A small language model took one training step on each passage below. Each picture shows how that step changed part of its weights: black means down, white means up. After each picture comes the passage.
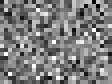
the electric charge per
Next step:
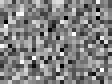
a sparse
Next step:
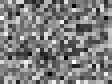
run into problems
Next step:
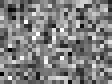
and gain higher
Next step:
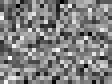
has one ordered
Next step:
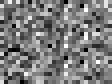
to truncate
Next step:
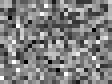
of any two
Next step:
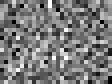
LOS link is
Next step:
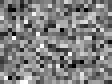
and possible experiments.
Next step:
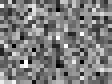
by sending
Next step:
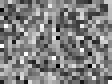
in National
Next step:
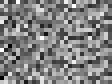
there exists a
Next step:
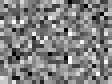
intended to provide
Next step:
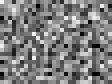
reaction and
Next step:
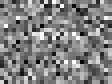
front to
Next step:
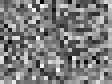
In this section,
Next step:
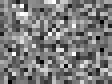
position depending mass
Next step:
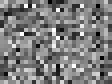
than the single atom
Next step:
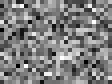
are inversely
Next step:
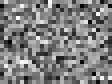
the claim
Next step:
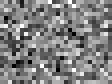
we have advanced
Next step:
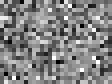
the allowed values
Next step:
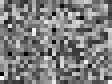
order in perturbation
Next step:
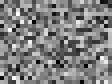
envelope between
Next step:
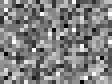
typical separation length
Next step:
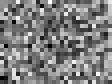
chosen to constrain
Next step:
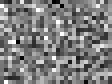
hopping parameter
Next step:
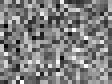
disorder potential.
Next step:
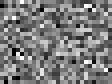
they act on.
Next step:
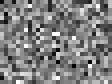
ensures the proposed
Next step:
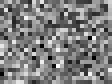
including those that
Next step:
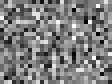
the frequency unit,
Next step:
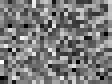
order to find
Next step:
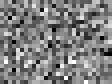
thickness of the
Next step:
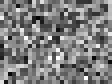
slightly less than
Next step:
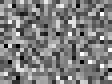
stress energy tensor
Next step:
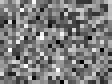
magnitude is now measured
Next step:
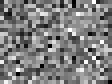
the sense of
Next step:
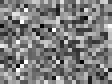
table in the
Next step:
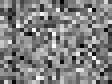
of the angle
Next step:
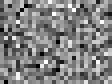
this observable becomes
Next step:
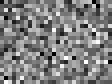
this period as the
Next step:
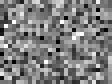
a continuous symmetry in
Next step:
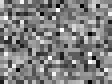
the x-axis
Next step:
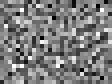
larger infection
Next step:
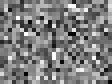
which the value of
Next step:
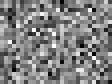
of the dynamic
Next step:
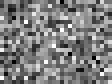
and the predicted
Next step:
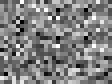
much complicates
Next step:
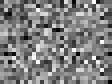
the outflowing
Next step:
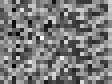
fields have been
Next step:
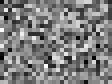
this work are
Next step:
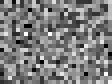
work, two
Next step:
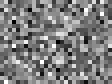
expected. As a
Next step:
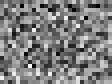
substrates at
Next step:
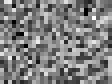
encounters a
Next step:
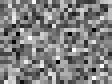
electromagnetic decay of
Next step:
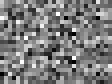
that aims
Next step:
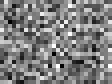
also the random variable
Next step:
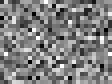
dotted curves represent
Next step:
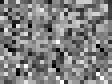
it is also important
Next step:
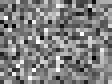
having its states
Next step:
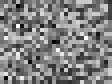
must be handled
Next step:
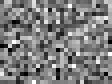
material demonstrates that
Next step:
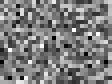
able to compare these
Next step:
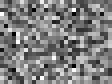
ions fixed in
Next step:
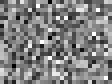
computing the
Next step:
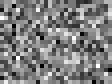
MSE |
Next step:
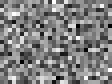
wave profile for
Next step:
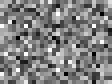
computed within a full
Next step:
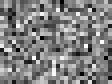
of the $ a
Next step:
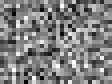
that because of the
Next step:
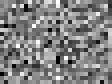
Comparing this
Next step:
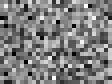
thing to note
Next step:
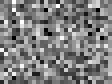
sheet resistance
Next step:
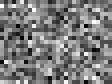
have been reported by
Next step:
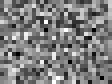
pair of nodes has
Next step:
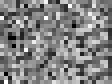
and largely
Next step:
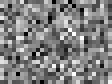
$\alpha$. The
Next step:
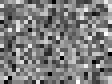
to $\langle
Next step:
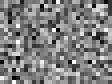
is measured up to
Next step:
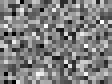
a waiting
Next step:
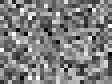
into two components
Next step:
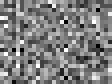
GHz \\
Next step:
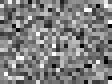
to choose the
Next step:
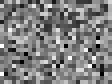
to a resulting total
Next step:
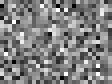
a high certainty
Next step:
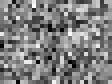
natural that the
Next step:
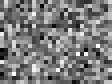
was used to capture
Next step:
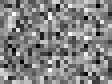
users of their
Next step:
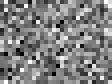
far from the
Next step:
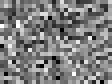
of attempts
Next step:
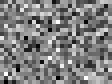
matrix elements satisfies
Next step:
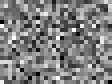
at upper or lower
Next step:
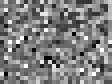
lower sign is for
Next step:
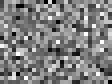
$A$, then
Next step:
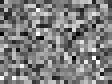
the question on physical
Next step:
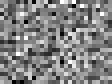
that $$
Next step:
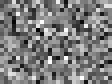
conductance measured
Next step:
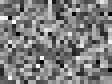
signs, in
